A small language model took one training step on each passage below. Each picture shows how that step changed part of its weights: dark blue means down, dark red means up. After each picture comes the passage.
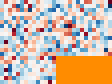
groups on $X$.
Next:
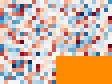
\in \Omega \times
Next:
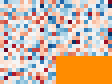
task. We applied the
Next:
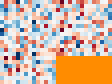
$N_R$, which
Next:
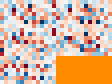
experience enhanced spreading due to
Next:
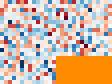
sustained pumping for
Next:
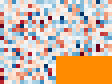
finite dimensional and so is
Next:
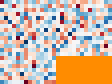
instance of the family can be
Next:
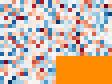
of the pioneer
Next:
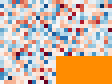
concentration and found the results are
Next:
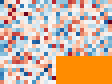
the unrelaxed
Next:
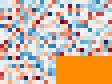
Interesting numerical results
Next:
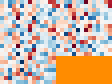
spurious source at
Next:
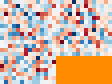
of SP-1. Consider
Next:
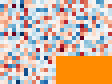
PDS for intervals of
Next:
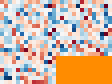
estimate has effect over the
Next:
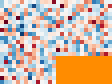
coupling. Then, use these
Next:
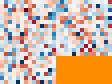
studies the effect of a uniform
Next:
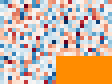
ISM contamination does
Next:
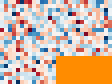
$\beta_c$ at
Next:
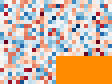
examples of flow are computed and
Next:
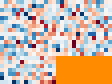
$\theta$ is continuous from
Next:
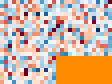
with MPI-based
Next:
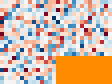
The explicit form of the 32
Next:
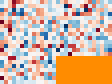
robber has to
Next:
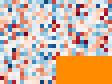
govern the behaviour of the
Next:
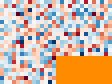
to increase earlier in the
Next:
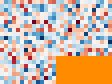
required definitions. In the second
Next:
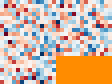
in mind, and considering
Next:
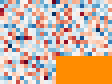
displayed with same scales.
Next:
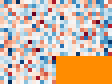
on the atomic electrons is more
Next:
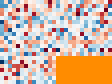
binary instantaneous collisions described
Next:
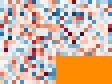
reaction barriers) while
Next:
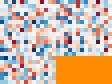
{\rm June
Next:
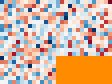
will be drawn to that
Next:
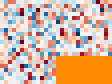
P\subset X$~ the
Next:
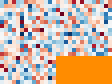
generated projective as a left
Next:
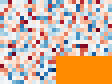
$\bar H^*$ and maximum
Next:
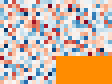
The optimal control problem is to
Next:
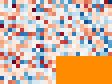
of spatiotemporal
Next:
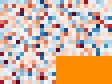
in Appendix, we have
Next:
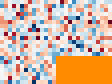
where $\Sigma(n)$
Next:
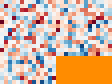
way, a straightforward resolution of
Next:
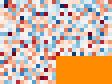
To sum up, we have
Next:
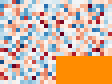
parts are calculated, we will
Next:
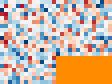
literature. For most of the
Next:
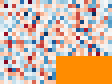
in three space-time
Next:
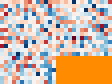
of ground states of the
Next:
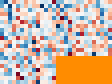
the spherical basis. The
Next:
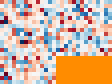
function on the open subset
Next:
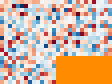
for $1\leq j
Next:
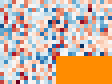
the vertices of the face
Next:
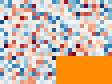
the total workload on
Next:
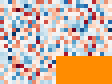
mass accretion history onto the
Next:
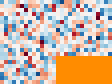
as discussed in Sec.
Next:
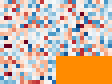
fairness criteria such as
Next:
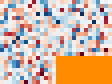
in Fig.5 (our
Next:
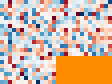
coincide. { \bf
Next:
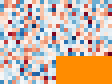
show that if $u$
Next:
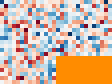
be stable, stably
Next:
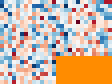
this gap. From the numerical
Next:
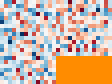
a discontinuity in
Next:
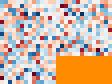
is well-known that
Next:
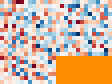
a distribution of order two supported
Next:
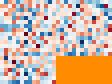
can be treated directly in the
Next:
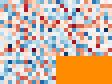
square crystal, as a function
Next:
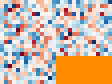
Software Engineering}
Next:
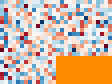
is an outline of this
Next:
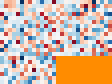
to be within the range
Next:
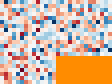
provide finite quantum advantage in the
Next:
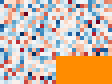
is a undetermined
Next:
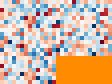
The second one implies that
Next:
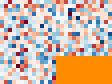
of the NR and
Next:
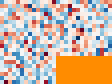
nonlinear standing waves were
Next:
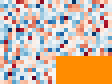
Chevalley qui
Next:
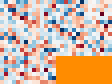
Prior work had
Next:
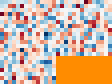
were found. Here, in
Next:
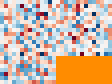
and signal variations inherent in
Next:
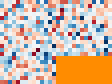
around the point of detection
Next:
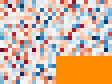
assumption of $n >
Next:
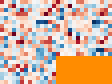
& \nfrac{\alpha
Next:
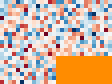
cross-validation scheme
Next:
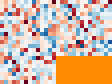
of each source were then combined
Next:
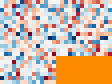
metric $g$ on
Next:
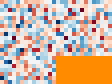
in contrast to the broadband
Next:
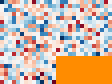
one can loosen the
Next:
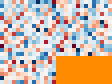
Then the breaks of the
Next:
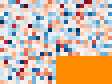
an epi-universal
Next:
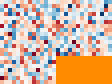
of subgroups) have been
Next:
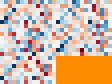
the UFO is indeed
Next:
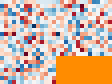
to check that under the condition
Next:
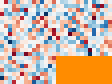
still a triangulated
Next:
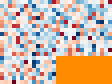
satisfy this bound by taking
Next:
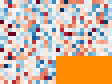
inductive argument now completes the
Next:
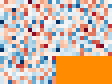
in the BFP
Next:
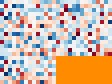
Let $A$ be a
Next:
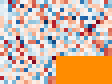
to the {\it TESS}
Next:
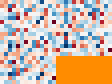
dihedral angle at the edge
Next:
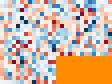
could vary the threshold depending on
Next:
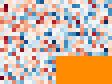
a non-empty, lower
